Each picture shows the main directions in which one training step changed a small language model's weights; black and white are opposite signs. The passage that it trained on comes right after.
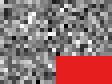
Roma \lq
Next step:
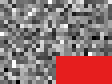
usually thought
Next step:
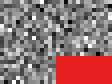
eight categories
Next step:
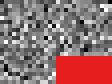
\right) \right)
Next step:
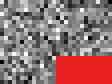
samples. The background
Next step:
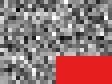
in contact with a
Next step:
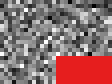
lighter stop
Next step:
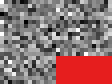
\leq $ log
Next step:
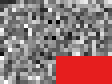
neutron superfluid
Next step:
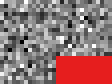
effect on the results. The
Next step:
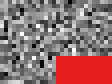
is subject to the
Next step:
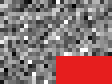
states. The solid
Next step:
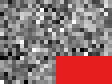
agreement with the
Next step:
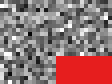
possible ways of its
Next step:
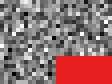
These properties hold also for
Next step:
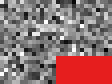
used to model interference
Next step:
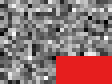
by $l$. To
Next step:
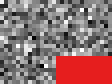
range. This typically
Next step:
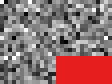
thus does not affect
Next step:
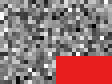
deep texture
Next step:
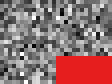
separately detected and
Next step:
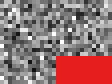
always overcome
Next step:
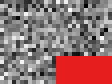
generates high-quality
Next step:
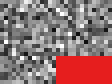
symmetry of the model.
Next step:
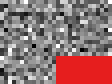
most analogous systems would
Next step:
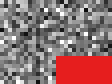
of errors. Note
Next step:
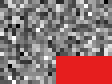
S and $\sigma$
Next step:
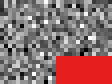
grid. The root
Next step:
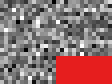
unfamiliar to
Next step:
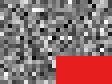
The multiplication of the
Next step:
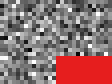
now $\theta$ is an
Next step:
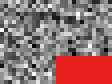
the learning rate
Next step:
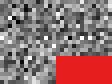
observations at hand.
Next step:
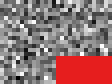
that \begin{align}
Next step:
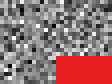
is possible that shock
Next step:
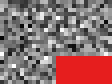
Fig.~5). In the
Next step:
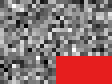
spatial resolution and
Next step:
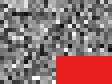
strong candidate for
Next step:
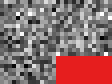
consumes 40W
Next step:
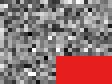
on the canonical
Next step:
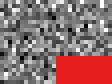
and stability of the
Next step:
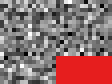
all resonances were
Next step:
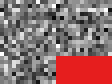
and quantum hardware
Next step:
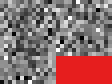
agreement no.
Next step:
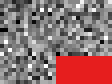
thermal pressures
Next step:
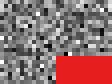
molecular motor
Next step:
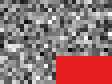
the large--$d$
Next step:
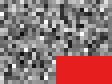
star fills its
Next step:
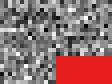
in Section 3.
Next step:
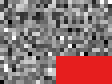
network topology and sink
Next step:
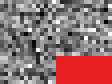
use a Taylor
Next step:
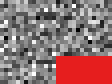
of the NILM
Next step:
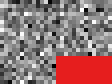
that incorporates
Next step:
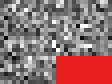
pion rest frame
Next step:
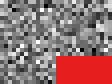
the He-core
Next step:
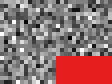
otherwise %%
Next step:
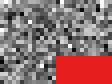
arrives to the following
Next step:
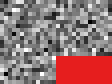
and {\it X}
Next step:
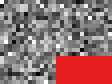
regular; only the scalar
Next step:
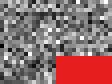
the encoder
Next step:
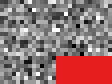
through an angular momentum
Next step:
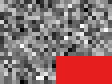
rotational velocity of
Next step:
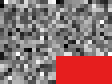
2 X \otimes Z
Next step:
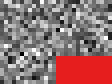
are extracted from
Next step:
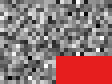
appreciable so the
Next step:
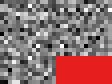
representation theory of these
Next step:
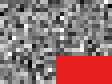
quantum dot that is
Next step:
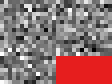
a link to a
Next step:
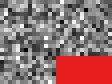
related to DAS
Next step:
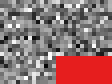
account. In
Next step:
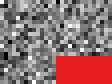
rules of spectral
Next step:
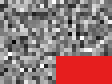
frequency at the wall
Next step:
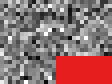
the cosmological constant
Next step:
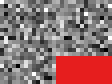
of providing specific information
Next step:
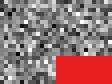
passivated by
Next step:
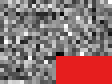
the junction is a
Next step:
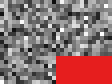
mask is applied
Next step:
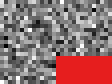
is transmitted to
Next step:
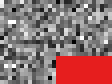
in range(h,
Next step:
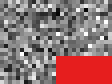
the action $A$
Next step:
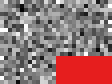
can be written
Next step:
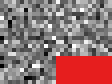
studied. Therefore,
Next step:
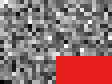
(a) Chronology
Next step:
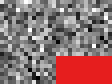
but with high energy quantum
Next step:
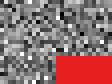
explored in
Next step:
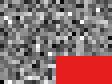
results to real systems. In
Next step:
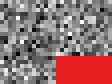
optimization on the corresponding
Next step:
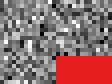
emulate the
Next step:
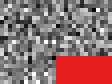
pocket become
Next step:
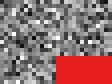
proxy for the local
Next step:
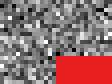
\\ \hline Area
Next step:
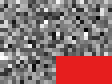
of scientific
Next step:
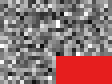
the stellar continuum
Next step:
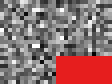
The fluid flow is
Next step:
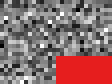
amplitudes takes
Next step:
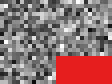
on the effects of the
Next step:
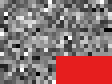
decrease in the flow
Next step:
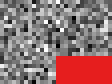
Decoder with 2
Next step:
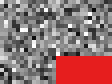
of the first equality,
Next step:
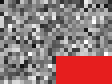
them so that the
